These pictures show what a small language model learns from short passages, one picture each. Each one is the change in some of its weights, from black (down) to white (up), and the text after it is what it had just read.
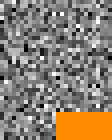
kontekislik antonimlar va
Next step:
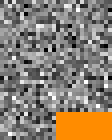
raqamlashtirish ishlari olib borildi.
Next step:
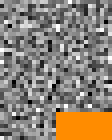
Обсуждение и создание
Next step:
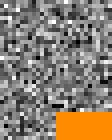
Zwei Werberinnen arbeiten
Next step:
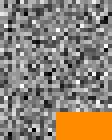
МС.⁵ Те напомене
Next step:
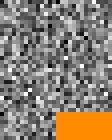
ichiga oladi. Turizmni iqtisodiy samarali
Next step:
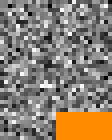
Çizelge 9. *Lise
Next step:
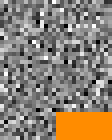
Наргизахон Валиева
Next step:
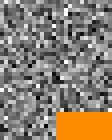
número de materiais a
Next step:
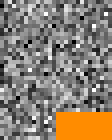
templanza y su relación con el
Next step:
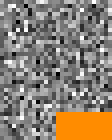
tributária, portanto, está
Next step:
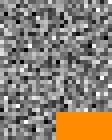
digital, dan kemampuan guru dalam
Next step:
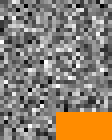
qo'llab-quvvatlash va ilmiy
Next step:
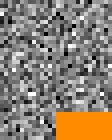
мавжуд бўлиб, улар
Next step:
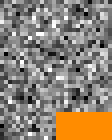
kuchlar muqaddamlar, orqada
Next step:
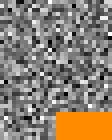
Nigel Hinds para apresentar uma
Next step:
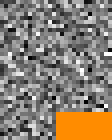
Pulatov, G., Ganiev,
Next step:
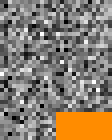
mazkur soha borasida nazariy va
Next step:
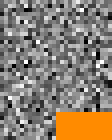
із плацебо щодо впливу
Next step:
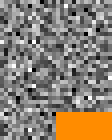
de la Faculté des lettres entre
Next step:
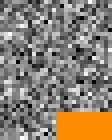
son mouvement lui-même.
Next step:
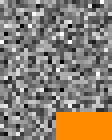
вредных веществ, а также от
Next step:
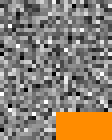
bastante utilizada por grupos profissionais
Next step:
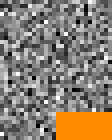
торговли. Именно в этот
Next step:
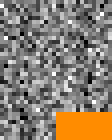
va ilmiy faoliyat to‘g‘risida”
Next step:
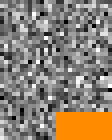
изучении тех таксонов, которые не
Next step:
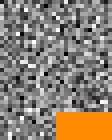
ҳар бир ўқитувчи предметни
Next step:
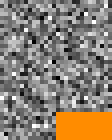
la Escuela de Ciencias de la
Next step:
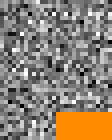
ini dituangkan dalam UU No. 14
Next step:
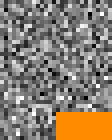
bir necha yo'l bilan yechadilar
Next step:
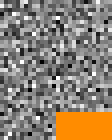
асосида яратилди.
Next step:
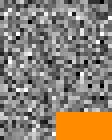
qua, để
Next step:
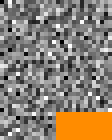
qiluvchi omillardan biri ekanligini
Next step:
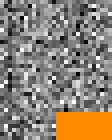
с инвалидами видится
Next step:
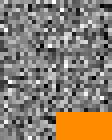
o mesmo sucede com os decretos
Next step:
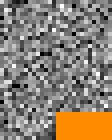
методы в различные сферы экономики
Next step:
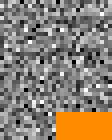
antropológicos. Cuatro
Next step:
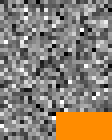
hisobga olib, Surxondaryo
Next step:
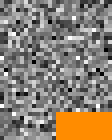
of Taurida National V.I.
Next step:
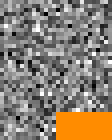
del contaminante, no causaron
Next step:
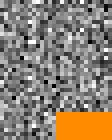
la OEA, UNESCO y
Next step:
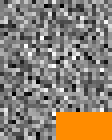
(сотрудничество с
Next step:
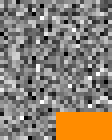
доведено системний вплив
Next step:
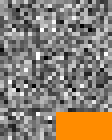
mi abuela, pero nunca
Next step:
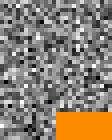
о заштити од негативних
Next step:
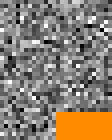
milieu (boite bleue
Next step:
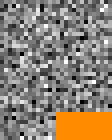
используемая без учета
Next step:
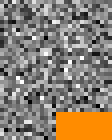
vías de degradación dan lugar
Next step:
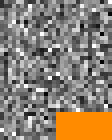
jamiyatning iqtisodiy va ijtimoiy-siyosiy
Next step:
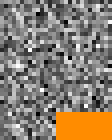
xayrixoh va xursand
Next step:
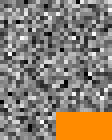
que toutes les informations relatives à
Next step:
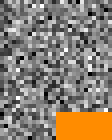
yengil va oson amalga oshirilishi
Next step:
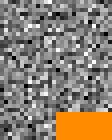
информацион визуализация
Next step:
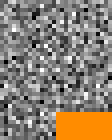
Актуальные проблемы современной
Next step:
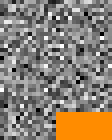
taqdim etish tavsifiya
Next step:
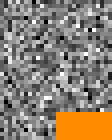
kendine göre(!) oldukça
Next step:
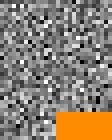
ao HPV na cavidade oral,
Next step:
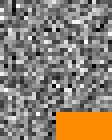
kOm}$ 5. Reostatning c
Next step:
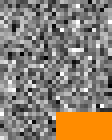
2: Pravilnik o uvjetima
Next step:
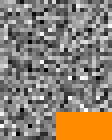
— поверх региональных.
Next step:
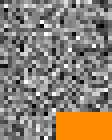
financer spremljal tudi to
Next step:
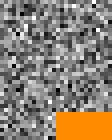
fortaleceu vínculos. O
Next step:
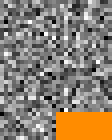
cortar o corpo da jovem em
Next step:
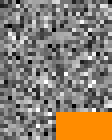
de opacidad que en una de transparencia.
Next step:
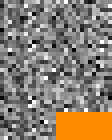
K., & Menezes, S.
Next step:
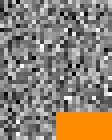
membawa suatu perubahan dan
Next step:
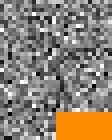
УрО РАН и ИЦАЭ.
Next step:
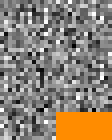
Porter M. *The Competitive
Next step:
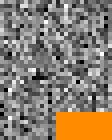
como um modificador no curso das
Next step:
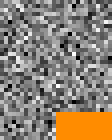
kislotalar** deyiladi
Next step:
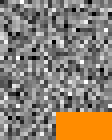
L. та ін. [1]. Згодом
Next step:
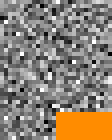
Ирисбоев М. Т.
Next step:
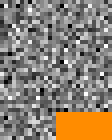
в.ф.д., профессор,
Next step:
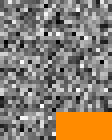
سبب گردیده
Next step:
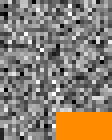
des problèmes en suspens. »
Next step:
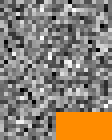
orasida ekanligi aniqlandi. Tup
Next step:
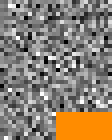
e os particulares. Isso ocorre
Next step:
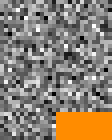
barcha tadbirkorlik subyektlari,
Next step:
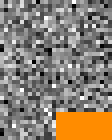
ratio; *b* – dependence of
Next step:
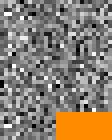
que tenemos como nación de incorporarnos
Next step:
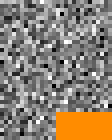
lebih tinggi dibandingkan dengan
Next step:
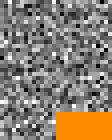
Waldstatt zusätzlich
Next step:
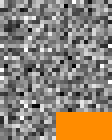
эй соқий, майи ваҳдат
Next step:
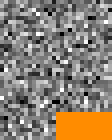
administrators with in-service
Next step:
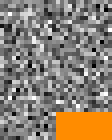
EEG and the diagnosis of
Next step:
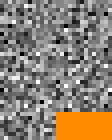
Sharipov Sh.S. – Doctor of
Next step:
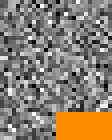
(v tomto prípade je
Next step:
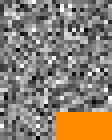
promovida en español por el
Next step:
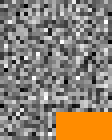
риоя қилиш мажбурий.
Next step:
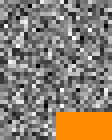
en quête de leviers durables
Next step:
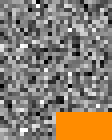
yoki modernizatsiya qilish katta
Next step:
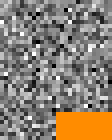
bekkemleydi". Bul
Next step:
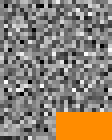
і багатим виявом
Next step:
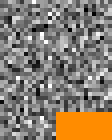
kirib boruvchi ishbilarmon
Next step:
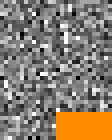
en hombres) al igual que la
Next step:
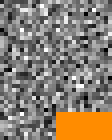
Уч.метод. пособие для
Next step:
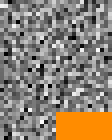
узок сақлашга мос
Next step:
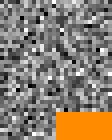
militar, cât și cu cel
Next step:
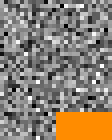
розвитку ринку внесли:
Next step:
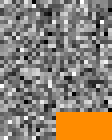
ed elasticità all'intera
